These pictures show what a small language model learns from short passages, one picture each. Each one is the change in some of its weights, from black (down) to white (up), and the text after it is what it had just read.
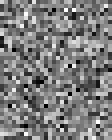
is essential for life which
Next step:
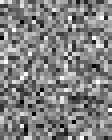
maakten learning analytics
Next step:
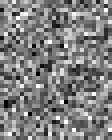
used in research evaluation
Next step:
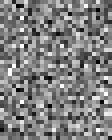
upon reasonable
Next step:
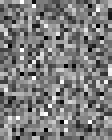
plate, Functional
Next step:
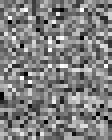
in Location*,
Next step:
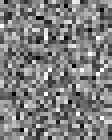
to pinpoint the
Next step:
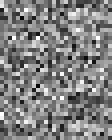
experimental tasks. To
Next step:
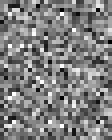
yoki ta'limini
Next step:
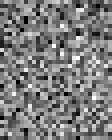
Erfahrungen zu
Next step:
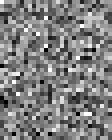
go to school. 5.
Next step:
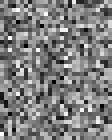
because identified strength is
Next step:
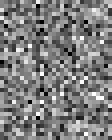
ефект, що
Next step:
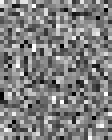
in this study were all
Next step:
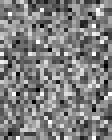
supone un incremento
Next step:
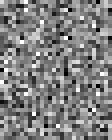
time cure model;
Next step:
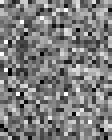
A Features list
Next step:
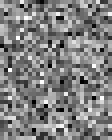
complexing agents for
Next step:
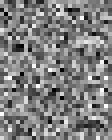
axiomas de la
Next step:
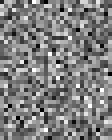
reclama pensión
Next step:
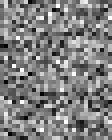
evaluation on issues such
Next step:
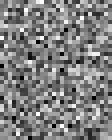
their innovative potential is not
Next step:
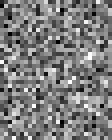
есть мастера
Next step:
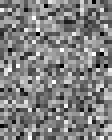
mexanizmi –
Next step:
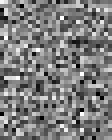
of various technologies into educational
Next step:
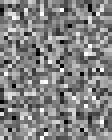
son principalmente los
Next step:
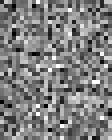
chiqarib tashlab,
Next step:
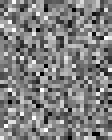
a qual se define como
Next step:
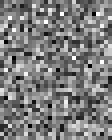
va tibbiy
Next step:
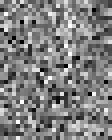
reduced kidney
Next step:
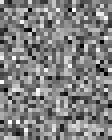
a sequence in V
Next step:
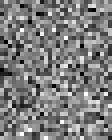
bosh miyasida,
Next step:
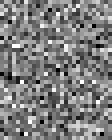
how to maintain oral
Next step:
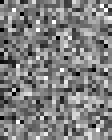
Energiya tizimini
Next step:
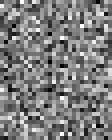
bilan hisoblashganlar.
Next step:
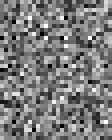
used, the answer
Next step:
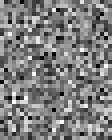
e que tenham
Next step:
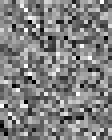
inline - 6mm
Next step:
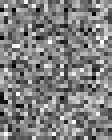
gave to the students’
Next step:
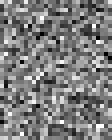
(CO_2 and
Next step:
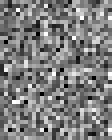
regions are considered to be
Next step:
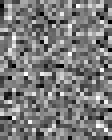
*Принята к
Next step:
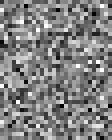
network that advances
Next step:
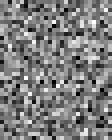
their environment. This was an
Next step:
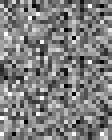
there is a highly
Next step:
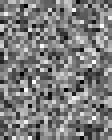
sources. A specific role
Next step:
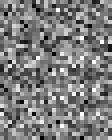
The World Conferences
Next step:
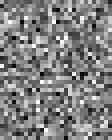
y poquedad.
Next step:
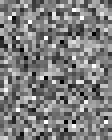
the project for the resource
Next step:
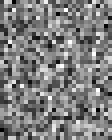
quien empieza
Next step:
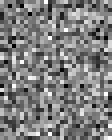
ishlab chiqarish
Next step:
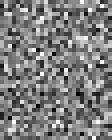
optimization methods such as
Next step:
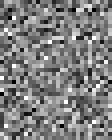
and whey)
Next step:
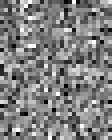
is therefore required,
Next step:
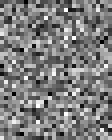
for a night at
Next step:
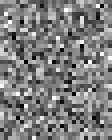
approved the final
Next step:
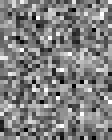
may exert some of its
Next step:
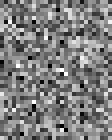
all over the body
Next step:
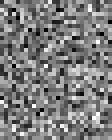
the Committee
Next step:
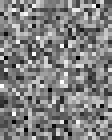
modified Dow process may
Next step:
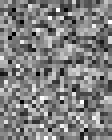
adopted the strategy of
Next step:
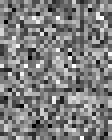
light absorption
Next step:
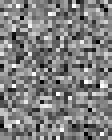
potential harm to the water
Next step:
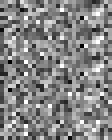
реализации –
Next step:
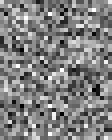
the duration of playing
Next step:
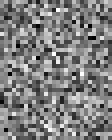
body mass
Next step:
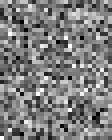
the next and final
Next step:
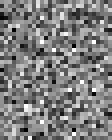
काज का
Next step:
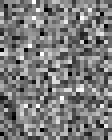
namoyon qiladi,
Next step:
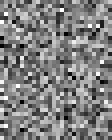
saa* is equal
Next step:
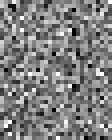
land can hardly
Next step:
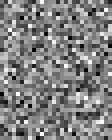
operative procedure
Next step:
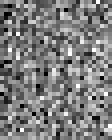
Was ich sehr
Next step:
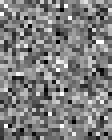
estruturas de
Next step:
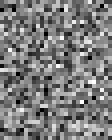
de memória e de
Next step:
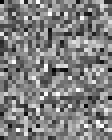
muhim hisoblanadi.
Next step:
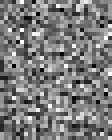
be found in Grant
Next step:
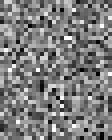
diet. Aim:
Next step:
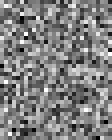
to control an audio
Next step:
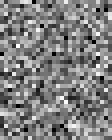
possible form of government,
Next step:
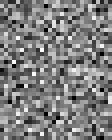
Croatian -
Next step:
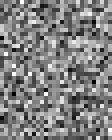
to communicate with the
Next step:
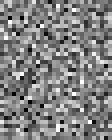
shu kompyuter
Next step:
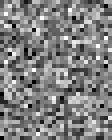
in Uzbekistan and their
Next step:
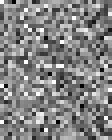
*Que país é
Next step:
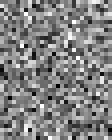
first officially used
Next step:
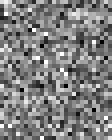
of ageing parents”
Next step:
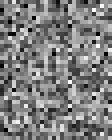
benefit from them.
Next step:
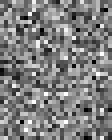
Ali an Indian
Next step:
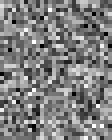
específica no
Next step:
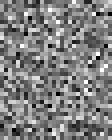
000 ta boladan
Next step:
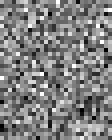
far. Moreover,
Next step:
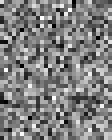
los traidores.
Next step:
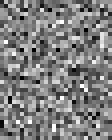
interface using naked
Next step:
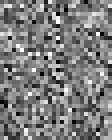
gestão pública do
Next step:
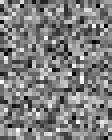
arising from academic
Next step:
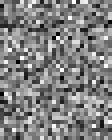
work penetration with time
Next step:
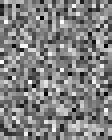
at cycle equal
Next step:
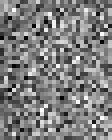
Goyang Jember,
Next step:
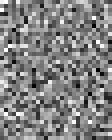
théâtrale des
